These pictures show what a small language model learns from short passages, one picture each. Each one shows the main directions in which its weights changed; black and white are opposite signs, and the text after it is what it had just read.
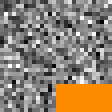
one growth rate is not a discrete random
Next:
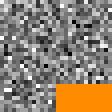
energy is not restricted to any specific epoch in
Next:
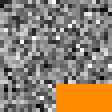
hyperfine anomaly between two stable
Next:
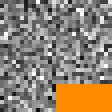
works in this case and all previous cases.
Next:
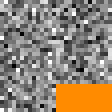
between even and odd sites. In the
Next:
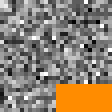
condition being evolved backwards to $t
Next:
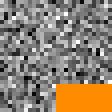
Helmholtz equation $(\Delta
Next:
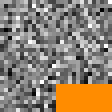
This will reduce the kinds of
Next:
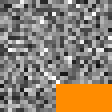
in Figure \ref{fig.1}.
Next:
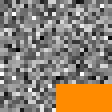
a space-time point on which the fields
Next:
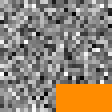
these intervals must be discarded since the
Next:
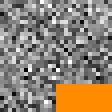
of 1.3$\times$ per year
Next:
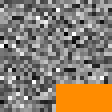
model is specified by a transfer matrix
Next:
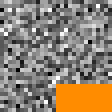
parentheses preceding each
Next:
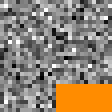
has already been known to L.M.,
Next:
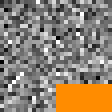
specific angular momentum. All the models have
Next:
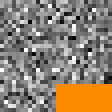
dependences of $R_{xx}$. The
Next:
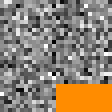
could assign them and different people will make different
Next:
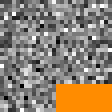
HB-alone contribution is
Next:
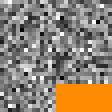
resistivity starts to deviate from
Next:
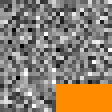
transition graph $\Gamma(F)$ (which
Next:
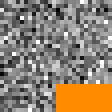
also introduces $\xi$ as the width
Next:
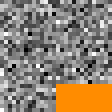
with jog drag on both the
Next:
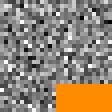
for $H_a$), whereas the case
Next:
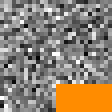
all the different sources of errors. Until
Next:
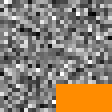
< \infty$, since this implies that any
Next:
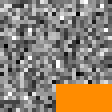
in regions **I,II**:
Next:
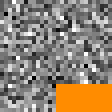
{E.}~\bibnamefont {Lucero}},
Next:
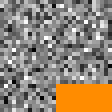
does find vacua with $\tau$
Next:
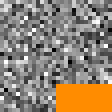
energy and radius for the selection), or
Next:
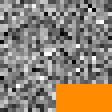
the distance $A$ between two
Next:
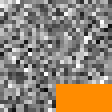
zero. \section{Oscillation
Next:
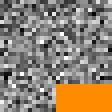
the empirical facts. In contrast, the
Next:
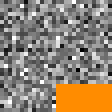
important. Our work suggests that the key factor
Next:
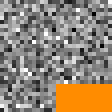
the fields, also decays exponentially. In
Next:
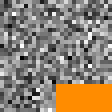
a sensitive measure of the stability of the
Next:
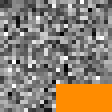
content. It is worth emphasizing the
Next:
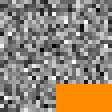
with eight coils each. The field
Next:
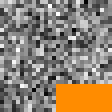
level of the architecture, i.e.,
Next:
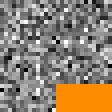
is identically distributed across the sequence $t
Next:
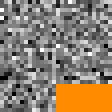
galaxy stellar mass in massive galaxies at high
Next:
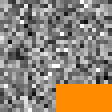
not significantly different from an older calculation
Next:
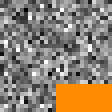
have the mean square-radius $\overline
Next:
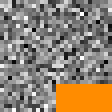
which there is no ordinary matter, we have
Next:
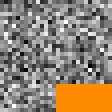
spectrum. Moreover, access to emission lines whose
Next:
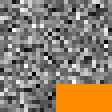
\end{equation} so that, as
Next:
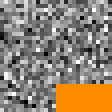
result back to the memory, it sends
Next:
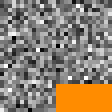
where goods to be delivered are
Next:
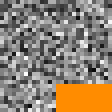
the size of these systems of coupled equations can
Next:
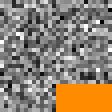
along the path; of course,
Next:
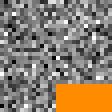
a more precise formulation of the second law of
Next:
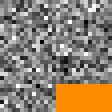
\subsection{Identifying the
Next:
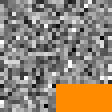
- \sin \vartheta \cos \varphi
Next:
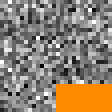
affected by the PSL. The minor
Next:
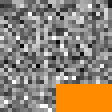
can go from set $\mathbb{A}$
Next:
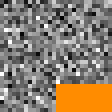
strengths $\sigma$. The different values
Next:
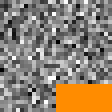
ant, with a body length of approximately
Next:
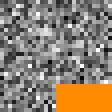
computation of the [Mg/Fe]
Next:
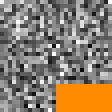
equilibrium part, leading to negative pressure, arises
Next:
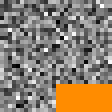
the analytical solution the asymptotic behavior can be further
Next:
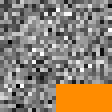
the generation queue, where LLM batch
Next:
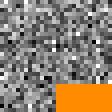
results. Quantum simulators on classical
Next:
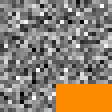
is $i \sigma_y \in
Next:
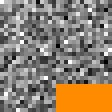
variation of the number of polygons in
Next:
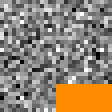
all three collagen concentrations.
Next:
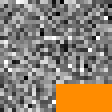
space part alone. The fundamental solutions can be
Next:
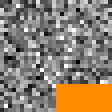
tasks, there are two strategies according to
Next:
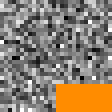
running the \texttt{setFields}
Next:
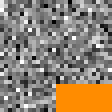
height=4cm, anchor=center
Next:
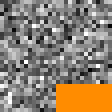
T \in \extreal, \forall
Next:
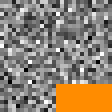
provided at a fixed $Q^2$
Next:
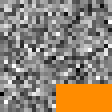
individual participants via electroencephalogram
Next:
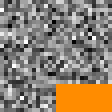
power module manufactured by
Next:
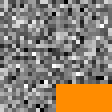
be spacelike when conditions are
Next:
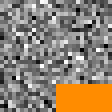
of states and the associated phase space for scattering
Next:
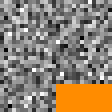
better forecasts. Granger and
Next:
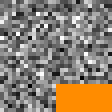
Sum (without CSBI)
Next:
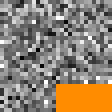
to understand the variations in the thermal states and
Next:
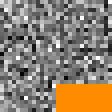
low to moderate argument of pericenter
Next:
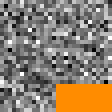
$tcg$ couplings together with the
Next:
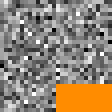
can affect costs, service quality, and
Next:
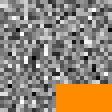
basic expectations for a driven resonance.
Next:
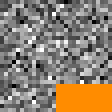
for any other direction angles through our large numerical
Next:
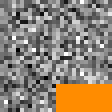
is not restricted to ordinary group-SPT
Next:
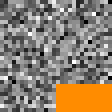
can be set equal to the unity, because
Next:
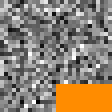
in the literature, we assumed that it was
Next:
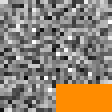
values of the rest of variables. As a
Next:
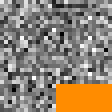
six outer spots, marked by yellow
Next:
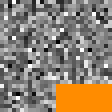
multimagnetical ensemble in the $d =
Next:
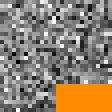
of the following set of equations:
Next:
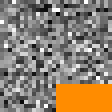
International University of Health and Welfare
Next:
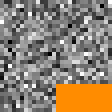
code generation process and the certificates
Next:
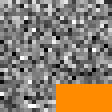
reflect solely the magnetic response of the
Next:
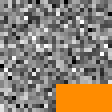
abundances for several grains and a few
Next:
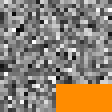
function. F1 score measures a harmonic mean
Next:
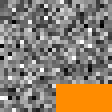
\quad \ket{\lambda}\otimes
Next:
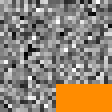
by defining specific optimization constraints. The
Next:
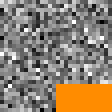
level? \item How difficult is it
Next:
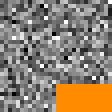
\cite{Morris2009}. The
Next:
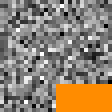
is metrically equivalent to flat
